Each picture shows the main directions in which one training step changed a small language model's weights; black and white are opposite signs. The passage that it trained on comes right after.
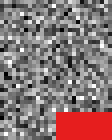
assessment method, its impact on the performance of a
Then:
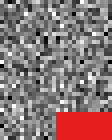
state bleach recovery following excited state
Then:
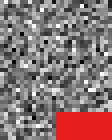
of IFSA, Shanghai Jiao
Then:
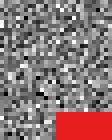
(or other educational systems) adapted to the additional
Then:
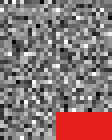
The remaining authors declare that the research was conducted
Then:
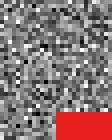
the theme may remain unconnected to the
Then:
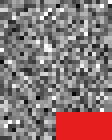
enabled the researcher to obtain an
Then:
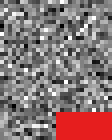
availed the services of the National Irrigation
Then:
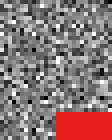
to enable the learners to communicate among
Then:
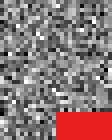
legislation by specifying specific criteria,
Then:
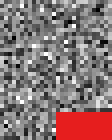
are interested in $E_A(x)$ for
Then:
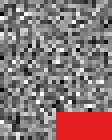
physical system is described by the three dimensional
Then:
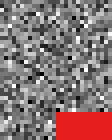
the output beam. Intensity squeezing seems
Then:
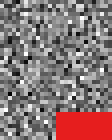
in a separate content management system. -
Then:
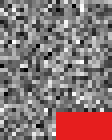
impairment, obesity, and behavioral
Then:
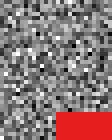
(4 questions), health assessment (pre surgery)
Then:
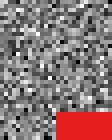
concept of relative arbitrage in systematic
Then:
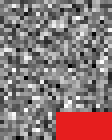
effort of return on asset, return on
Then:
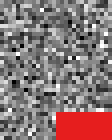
of the sum over $j$ is very convenient as
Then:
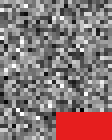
stars. In this paper we examine whether the dynamical
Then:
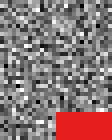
the confidentiality at the same time may be essential
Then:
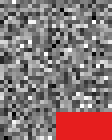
take about 15-25 minutes. You will be
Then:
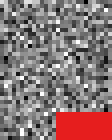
substitute or zero out measurements. Detecting
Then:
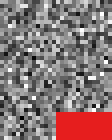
behaviour of short-ranged attractive
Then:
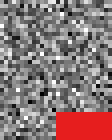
Benedetti, M. D.
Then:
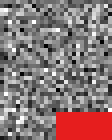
further study half-BPS configurations of
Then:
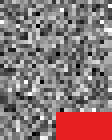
to record the same features on different days. The
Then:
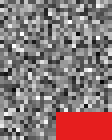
to a continuous resolution interval), it reads
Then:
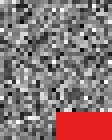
For instance, Kahraman et al.
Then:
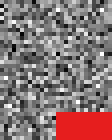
blood to all 3 veins simultaneously to
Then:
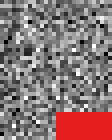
the longest common substring approach is much
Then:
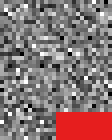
$J+\Delta J$, where $\Delta J$ is
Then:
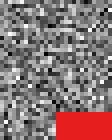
helps not only to comprehend and develop required
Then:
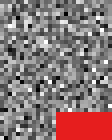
the quality of manufacturing connecting
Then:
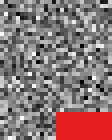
the first trapped atom gradiometer reported
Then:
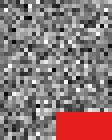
9-11 h. Cultivars found to be
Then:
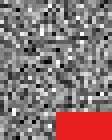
All 73 U.K. members of the European
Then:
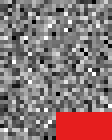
from the literature shown in Table 1. This method is
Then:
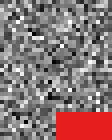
of discourse will be applied as an analytical tool
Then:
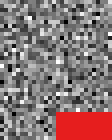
to my clinic after 4 years and I
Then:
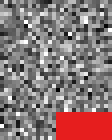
in entropy per baryon. The large
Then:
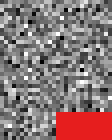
India. 100 patients with physical, laboratory,
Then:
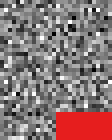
\citet{KBH2017} show that by the
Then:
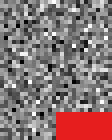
EEG compared to GO. EEG also
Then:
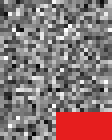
[{\citenamefont {Perdew}\ \emph
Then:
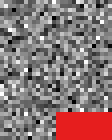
to illustrate the validity of using AlphaFold
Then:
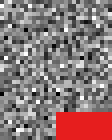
ETGs in the fainter sample (or
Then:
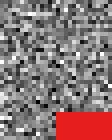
or partial support, and 2 indicates strong or full support.
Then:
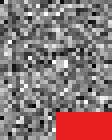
care. The brain lesions are indeed
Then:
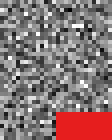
We formulate it as a proposition. {\it
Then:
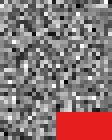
Harbin University of Science and Technology,
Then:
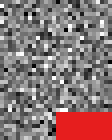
because the subcooled liquid coolant
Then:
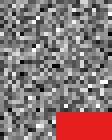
challenge due to their diverse etiologies,
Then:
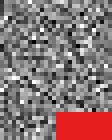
linear multiplet is a real isotriplet
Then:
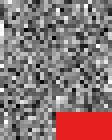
\leftrightarrow |4,m\rangle) =
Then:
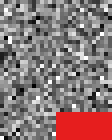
Source: Elaborated using data from
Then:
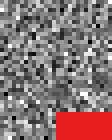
\caption{\sl Total longitudinal
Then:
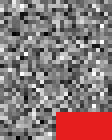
and quality assurance engineers run tests to ensure the
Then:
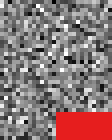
proposed for describing the Kramers-Wannier
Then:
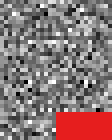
access to information. However, a significant part of uncertainty related
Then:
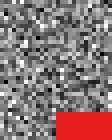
$\OmegaHI$ centered at the
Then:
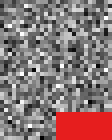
Institute: American International
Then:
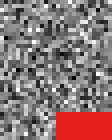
such as mucopolysaccharides on
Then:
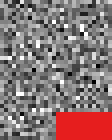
agent called Co-driver [5]. In
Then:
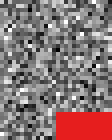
access [7], and nowadays even approach the
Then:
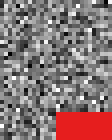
Challenges to Access and Utilization of
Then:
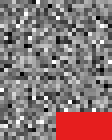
the velocity contour during early diastole for NNA
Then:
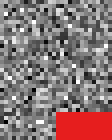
range of confidence thresholds for each
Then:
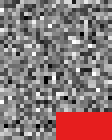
insights on the performance of a delay-limited
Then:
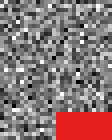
when compared to the no plate case with
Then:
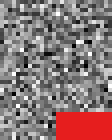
proposed model, at a high level, is
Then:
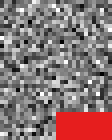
recognise three different plucking gestures, using
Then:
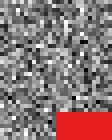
pieces in the graphical representations.
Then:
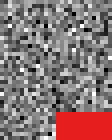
often result in immediate effects on people's
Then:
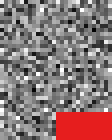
an obstacle located at the origin of the
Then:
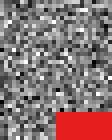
social acceptance the everyday use of this device
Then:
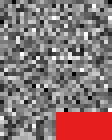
C Debaecker for cell culture, D
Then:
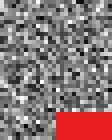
for correcting certain error types, such as the
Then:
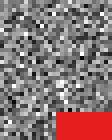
low-income countries have increasing death rates due to
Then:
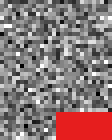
estimation of the resonance amplitude and width, if the mean
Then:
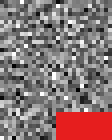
the action in terms of $\star$-deformed
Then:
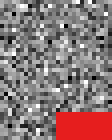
of immunoglobulins in blood
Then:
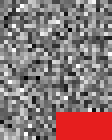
to contraceptive services. The results of the study
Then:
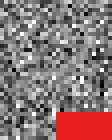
solving. A. Theoretical Basis of
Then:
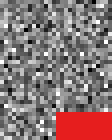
of the respondents lack their concentration moderately and
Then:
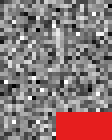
in only once, for example on a web
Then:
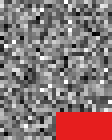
5. Numerical results showing the
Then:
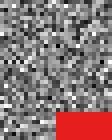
PT MDS and result in the best
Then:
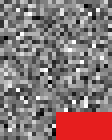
ideas of grand-mania: "I
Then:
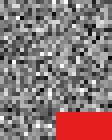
effective energy. Note that GRBs can be
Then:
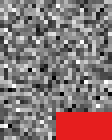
methyl, CH_3 and
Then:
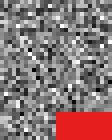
sustainable materials. The results were compared with data from the
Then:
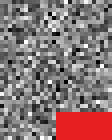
substrate mainly drops across the
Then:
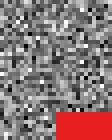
and the situation goes worse and worse. In
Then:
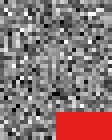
loss with respect to t_G . The
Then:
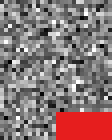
and cohesion at ETW. Mode II
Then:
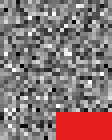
There has been a considerable increase in the body of
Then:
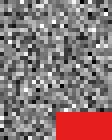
ambient pressure $H_{c1}$ evaluated
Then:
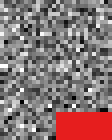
deliverable focuses on a core component of the
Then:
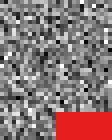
it can be concluded that: 1. Onset
